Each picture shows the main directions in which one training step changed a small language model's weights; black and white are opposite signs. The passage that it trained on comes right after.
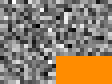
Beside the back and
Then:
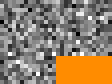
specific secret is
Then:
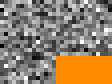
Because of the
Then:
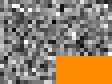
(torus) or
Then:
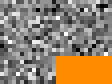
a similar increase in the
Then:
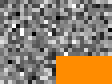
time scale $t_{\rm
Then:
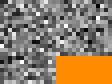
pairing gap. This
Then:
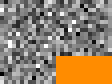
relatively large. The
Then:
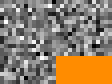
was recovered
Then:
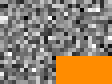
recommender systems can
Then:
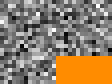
used in the rest of
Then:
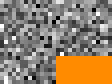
partially stationary
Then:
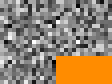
{\it Q} and
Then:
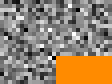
SE websites
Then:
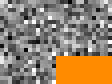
With continued
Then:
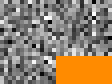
is no phase transitions or
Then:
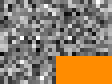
ourselves to
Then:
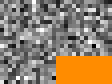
to get the power
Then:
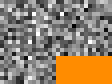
performance and substantial
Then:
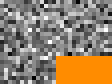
have a robust measure
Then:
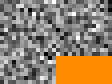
all the earlier
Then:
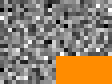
actively tested their
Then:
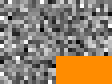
bottom panels
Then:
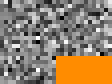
The FWHM of
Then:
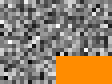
of approximately
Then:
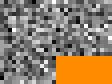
the description of the
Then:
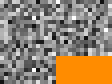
is Gaussian
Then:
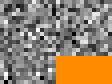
between direct annotations
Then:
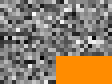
velocity and density structure,
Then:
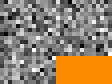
effect on short
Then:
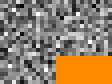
isolated and high
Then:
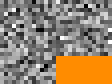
study the instability region
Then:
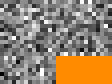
of temperature for (c)
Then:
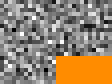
for deviations,
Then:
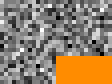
such as finite element
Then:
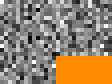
exact value of -2
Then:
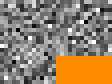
of simulations where a
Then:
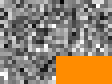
subspace (for a
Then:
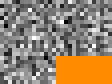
is the solid angle
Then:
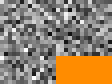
study in perturbation theory.
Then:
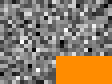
interior polarization of
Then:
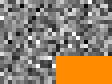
via the ``mixing
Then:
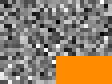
most local accesses,
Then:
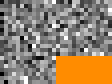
trajectories, the
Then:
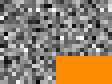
increase the photon
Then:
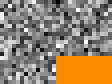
approximation over a
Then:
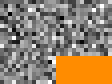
a time $\tm$
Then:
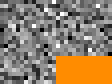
emphasize that for
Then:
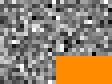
the live inputs
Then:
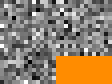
defined by the formula
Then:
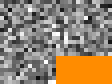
from the same wafer,
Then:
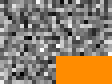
the curve (b)
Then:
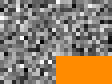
in fact considered [13]
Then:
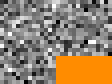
$\delta_S$, and
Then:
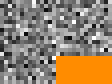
precision without
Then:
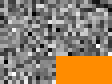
and the coordinate
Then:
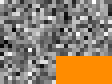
system. In this case higher
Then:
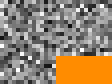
attributed to coupling
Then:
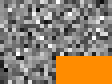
case when the transmit and
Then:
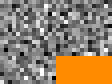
for arcminute
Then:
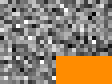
main idea of the
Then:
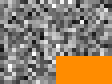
Mechanics, as
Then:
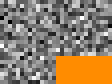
last incomplete
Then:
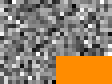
(i.e. due
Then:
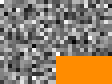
have lead to differences larger
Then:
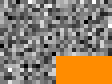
displacement was
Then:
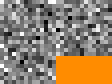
as the Reynolds
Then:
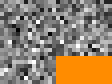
(the patient's
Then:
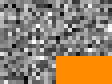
covered by the
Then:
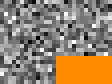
coupling of the optical mode
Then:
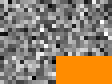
We obtained 1 epoch
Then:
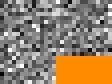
figure is independent
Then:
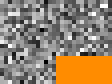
other particle. The force
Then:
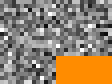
fundamentally new
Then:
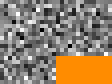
larger than 3. We have
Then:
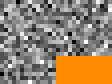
improvements, showing
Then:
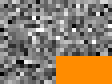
is the cross section of
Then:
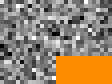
Thus, in our sample
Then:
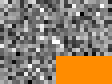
neutral excitations in
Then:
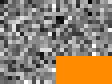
$\Lambda$ with an
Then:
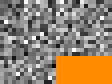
chosen subsets of
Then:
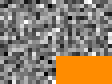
the filament
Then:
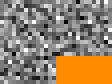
measured from the various
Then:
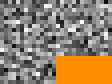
the algorithm first compresses
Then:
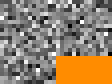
virtue of
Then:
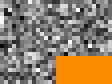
the investment in
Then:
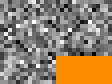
show the observational data,
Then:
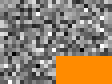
measurement of the phase of
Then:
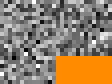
based on a pair of
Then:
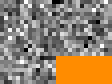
= density, y =
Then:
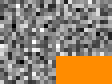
indicator with indicators for
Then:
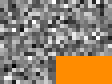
a groove
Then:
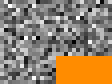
proposed by Grimme
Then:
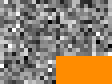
sphere. During the
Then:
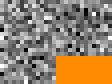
models of the type
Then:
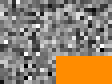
gas inferred for
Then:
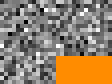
where the centroid
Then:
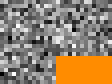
after breaking through
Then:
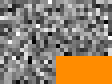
and $N$ correspond
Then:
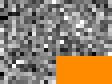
consider the quantum neural network
